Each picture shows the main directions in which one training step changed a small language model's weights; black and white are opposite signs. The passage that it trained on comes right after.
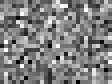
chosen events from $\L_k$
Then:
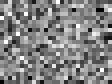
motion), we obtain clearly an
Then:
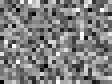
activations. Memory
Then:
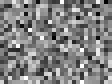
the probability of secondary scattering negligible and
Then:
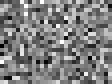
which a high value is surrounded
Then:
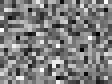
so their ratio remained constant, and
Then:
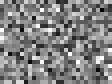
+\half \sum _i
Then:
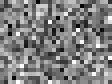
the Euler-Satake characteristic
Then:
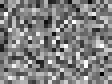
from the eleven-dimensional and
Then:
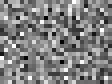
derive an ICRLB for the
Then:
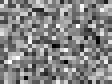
on these spaces. There are many good
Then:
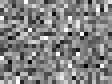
analysis by providing curated datasets and
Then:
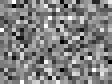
restricted by $3n$, the only
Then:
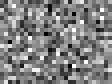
electron spins where the exchanges
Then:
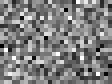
games have mostly been studied on
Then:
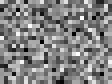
Legal & Regulatory |
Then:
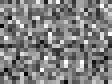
e.g., a filter.
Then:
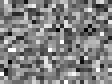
reading the first version of the
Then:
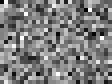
$\delta$. These partitions play a fundamental
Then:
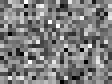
the German mathematician and
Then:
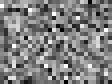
indeed lies in the isotropic cone of
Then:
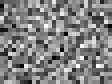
contribute to the replication
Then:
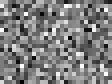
Young diagrams with $n$ cells.
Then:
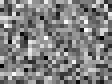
We include the full range of comparison plots
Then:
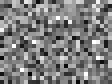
the finite mean of \( X \),
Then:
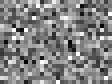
integrated opto-electronics,
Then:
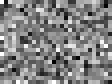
$\beta_1$ smaller than
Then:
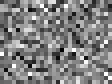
with high-dimensional optimization and does not
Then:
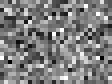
macroscopic displacement vector $\bm
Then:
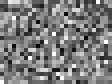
in a few cases isophote
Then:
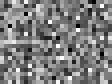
the sequential \textit{change
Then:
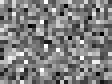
were solved by integrating over the
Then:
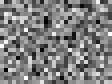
by shifting from behavioral estimation to
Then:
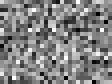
as the RFIM), this
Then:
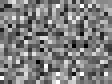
the classical theory should also be in some
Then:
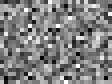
of the missing mass is shown in
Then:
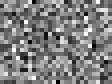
proposition by Theorem \ref{theor
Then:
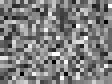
conditions that force a value to
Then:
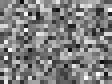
discussion of the method, we refer the
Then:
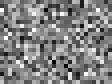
definite rank-one matrices
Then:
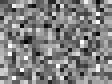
out theories allowing only for BH solutions
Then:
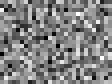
magnetic moment is a feature of the
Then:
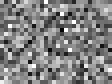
Therefore, in (9), the name
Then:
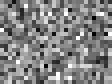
to $\tau=\Delta t
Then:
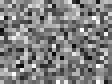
based on Flory-type
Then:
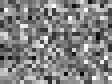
amplitude and frequency of this transverse flow compared
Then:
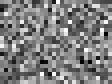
and the ions during the simulation,
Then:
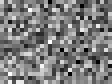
weak equivalences, then so is the
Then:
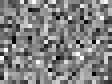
ternary memory achieves at least a
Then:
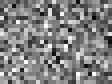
agents are remote from each other
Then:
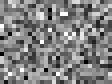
gluing together their tubular
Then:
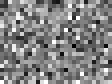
$m$ positive integers in the form
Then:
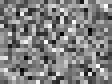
number of particles that have to be
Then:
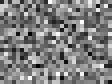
1$, and $\Sigma$ be a
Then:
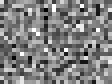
we conclude the proof by the
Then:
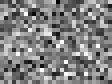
resistivity measurements have been conducted
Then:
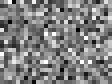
differential system, i.e.
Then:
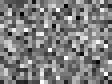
estimate the value of magnetic field in the
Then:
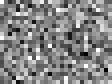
& True \\ \hline
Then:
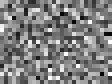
gratefully acknowledges
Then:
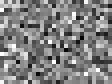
exhibit clockwork suppressed couplings.
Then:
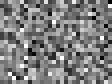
resolution of singularities for real-analytic
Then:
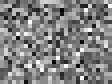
such that the multiplicity $\mu$ of
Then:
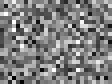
\begin{align*} &
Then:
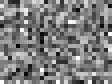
/SiC relative position and in all
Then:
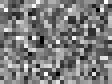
time-series forecast of the principal
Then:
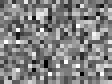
Physics\rq, a classic
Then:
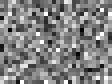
to clump together in those regions where
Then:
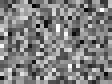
without explicit behavioral guidance.
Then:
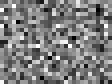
equal parts by N-1 beam
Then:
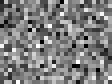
portraits show strange
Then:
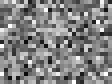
Virgo (blue) clusters out
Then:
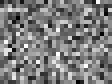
is illustrated by the following commutative diagram:
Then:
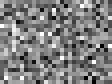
examined, multiple points are shown along
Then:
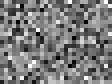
=0$, has the general solution.
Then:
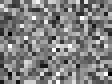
with a PR or PPR score higher
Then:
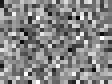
fundamental pathwise aspect of the theory,
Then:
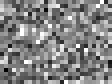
data at the field scale will lead to
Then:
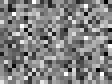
proof of Pichorides's theorem
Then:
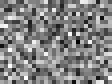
The photosensitive effect on
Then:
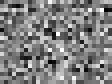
as above with the only difference that we
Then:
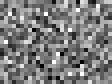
to $\frac{1}{\varepsilon}$.
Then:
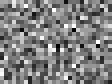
are reported for instances where a feasible solution
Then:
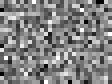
Theorem \ref{maintheo} was
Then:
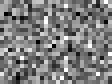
by two spherical angles, the angle
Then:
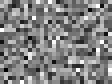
with respect to the ferromagnetic bulk magnetization
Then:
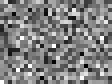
hundred Hz. This frequency
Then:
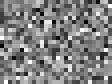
Organize and identify
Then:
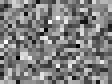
the parameters characterizing the law of the
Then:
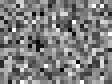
current study. \end{document}
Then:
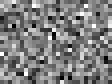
more and more time steps for fixed boundary
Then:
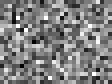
derive the Gauss-Manin
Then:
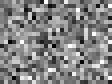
field $\Delta B_{||}$, normalized
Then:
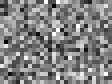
scale per unit length and $\lambda$
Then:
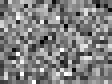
$T=4$. The control signals
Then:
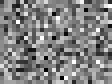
any impact on the limit distribution because the
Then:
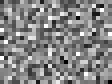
reduce computational cost, as they avoid
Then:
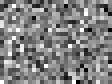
groups with actions preserving these structures.
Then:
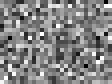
order volume will be prioritized.
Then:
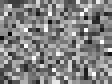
this is deduced to be partly
